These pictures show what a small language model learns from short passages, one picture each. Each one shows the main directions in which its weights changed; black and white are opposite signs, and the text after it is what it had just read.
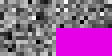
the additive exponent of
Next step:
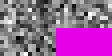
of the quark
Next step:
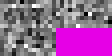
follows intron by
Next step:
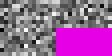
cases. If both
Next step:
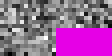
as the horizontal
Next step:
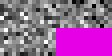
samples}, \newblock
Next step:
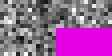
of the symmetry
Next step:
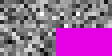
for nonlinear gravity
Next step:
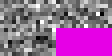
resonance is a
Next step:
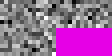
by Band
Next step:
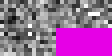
in the gradient,
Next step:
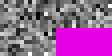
every vertex in a
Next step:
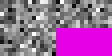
the substitutions
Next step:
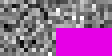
described in Proposition 20
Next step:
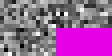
diffusion length are shown
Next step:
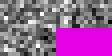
Number of
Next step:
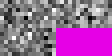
RGB of
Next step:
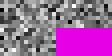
found in Seo
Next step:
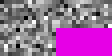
can be tiled
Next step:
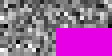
braid groups are examples
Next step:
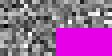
belong to different
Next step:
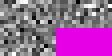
field dark matter
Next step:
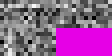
construction relies on the
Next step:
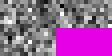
of the parametric
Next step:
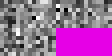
the Cauchy problem
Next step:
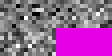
\noindent This expansion
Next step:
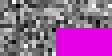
depends only on
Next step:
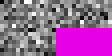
$\sigma$ has
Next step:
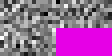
events. This is
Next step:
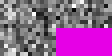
end and the
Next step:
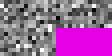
software package and
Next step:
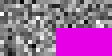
respect to the contact
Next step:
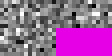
collisions or simple
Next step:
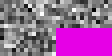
surface for heavy
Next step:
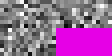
taking the differentiation
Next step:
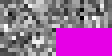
are described, on
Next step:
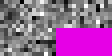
$m$ on
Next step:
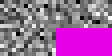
for details), so
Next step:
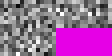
standardized approaches
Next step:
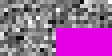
three-dimensional cosmological
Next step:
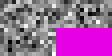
lies on at least
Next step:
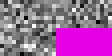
Then for any
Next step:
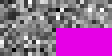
this variable must be
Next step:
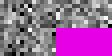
from the feet
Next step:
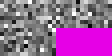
obtain an average value
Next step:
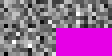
which use the same
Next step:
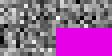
as simply connected domain
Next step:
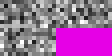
and bath's
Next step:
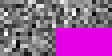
On existence of solutions
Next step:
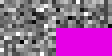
\leq t <
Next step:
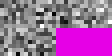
orientation of the
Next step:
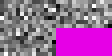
decomposition. \newblock
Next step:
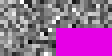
additional $s$
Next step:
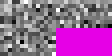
simplified loss function
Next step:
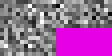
Full Width
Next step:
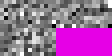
emit neutrinos during the
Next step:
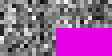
the last two
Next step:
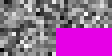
on Modeling the
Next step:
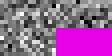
suggests that we should
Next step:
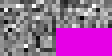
For basic terminology
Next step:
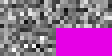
is able to recover
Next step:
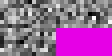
at lateral system limits
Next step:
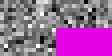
to a locally finite
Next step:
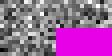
$\kappa$ is
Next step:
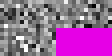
study as well the
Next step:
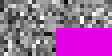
if the width is
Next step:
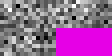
where the middle term
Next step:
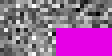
results obtained, the
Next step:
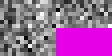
the equation:
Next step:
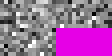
sum of collected
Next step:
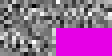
GeV. This
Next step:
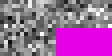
section replicates
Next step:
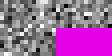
to the discrete measure
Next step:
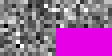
in section 4.
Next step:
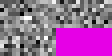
string with base
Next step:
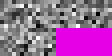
commutes with the
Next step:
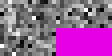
the induced coordinates
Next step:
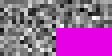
new application,
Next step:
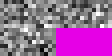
cache performance and
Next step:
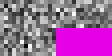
but are too limiting
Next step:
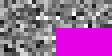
ground states of
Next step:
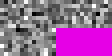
expectation values and correlation
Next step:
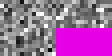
Akashi and
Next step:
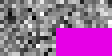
is the reason of
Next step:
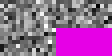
planning and path
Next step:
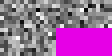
that Eq.
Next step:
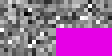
one transmitter.
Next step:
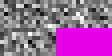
explore RDF
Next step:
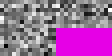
X$; $\mathcal
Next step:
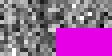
and the fact that
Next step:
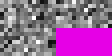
the pulse.
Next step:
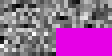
rules becomes increasingly
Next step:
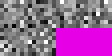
which we will discuss
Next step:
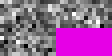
set with an odd
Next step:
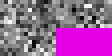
of the spectral index
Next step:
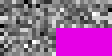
loss of generality we
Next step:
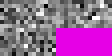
for example the
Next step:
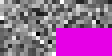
beam squint effect
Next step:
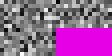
spectra. We assess
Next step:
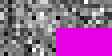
the NE from
